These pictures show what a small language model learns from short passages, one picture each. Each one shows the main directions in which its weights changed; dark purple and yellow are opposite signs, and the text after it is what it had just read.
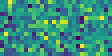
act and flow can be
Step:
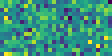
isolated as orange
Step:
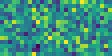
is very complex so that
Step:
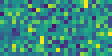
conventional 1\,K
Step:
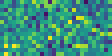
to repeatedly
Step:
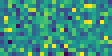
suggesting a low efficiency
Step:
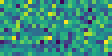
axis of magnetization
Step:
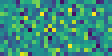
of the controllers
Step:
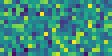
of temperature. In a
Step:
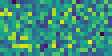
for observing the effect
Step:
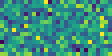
unified with the input
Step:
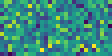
In this work we
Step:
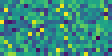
and unifying
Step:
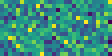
due to the extensive
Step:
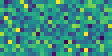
intrinsic physical
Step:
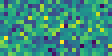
that arise in
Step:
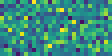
Government of
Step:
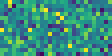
been treated as though
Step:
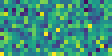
of the system has maximum
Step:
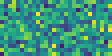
orally from all respondents
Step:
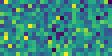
time and have shown
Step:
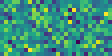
is why students
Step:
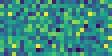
the Turkish
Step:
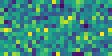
solution. However, we
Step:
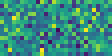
the qubits does not
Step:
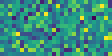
the “dead
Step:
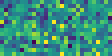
results showed that there was
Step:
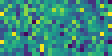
resolution, with the
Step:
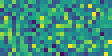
modes in the initial
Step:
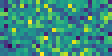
\eeq where
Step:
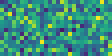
technologies of medical education with
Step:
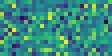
hypercube sampling
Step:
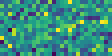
the main acoustic
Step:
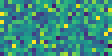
last row shows the
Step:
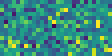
criterion for the
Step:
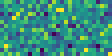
the uncertainties in our
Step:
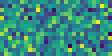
electronic plasma
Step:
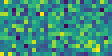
of the date of
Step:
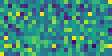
higher-order beams
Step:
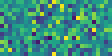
holes in a
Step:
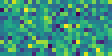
force experienced
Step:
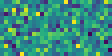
of suppressing
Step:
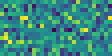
powerful experimental tool for
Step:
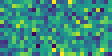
search process. We
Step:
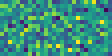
Text Realization
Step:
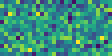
in the form of
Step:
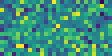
key factor for the analysis
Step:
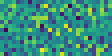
possible explanation for
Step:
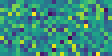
named {\sc
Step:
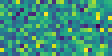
the introduction, literature
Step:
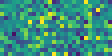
Y. Lee,
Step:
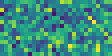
number of safe
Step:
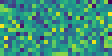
friction between
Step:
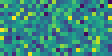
the Fermi surface
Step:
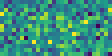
this limitation.
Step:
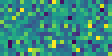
a node.
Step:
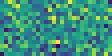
potential metallicities
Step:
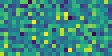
against each other on the
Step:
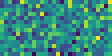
by thermal networks.
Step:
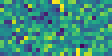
state space (in which
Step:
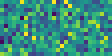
t Tower Mass
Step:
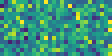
opinions from various
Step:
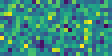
ND ND
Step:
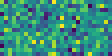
transform only under the SM
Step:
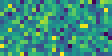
sustainable library
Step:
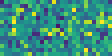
three types of sound
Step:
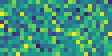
an interval $J
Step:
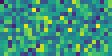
such an interpretation is
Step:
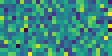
Park, PA
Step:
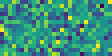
and the design of
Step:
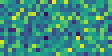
the formula is shown
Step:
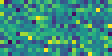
limits. Note that
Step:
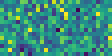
organizational culture
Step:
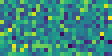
related change in the
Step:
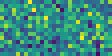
sufficient to know the channel
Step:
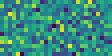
in the Compton
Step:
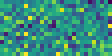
formation, including the initial
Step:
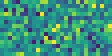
of a matrix is equal
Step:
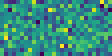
corrections are approximate
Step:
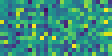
used. Table 4:
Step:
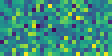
thought to represent a
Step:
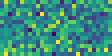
in the town
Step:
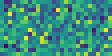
institute Denmark
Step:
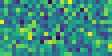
above and say that
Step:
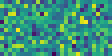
in free space. In
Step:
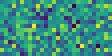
addressed in a later
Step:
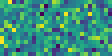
6*) where the
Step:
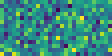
Experiments were
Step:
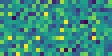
the muon energy
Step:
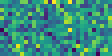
solved when an
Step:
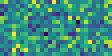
After estimating the
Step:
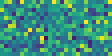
mutual learning among
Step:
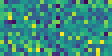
is distributed throughout
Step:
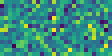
Term The IT
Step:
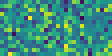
start date and
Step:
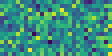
E, Mompart
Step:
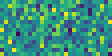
concentrating data in
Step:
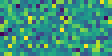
distribution and availability of
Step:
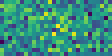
Presentation of mean
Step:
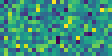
lifting muscles and
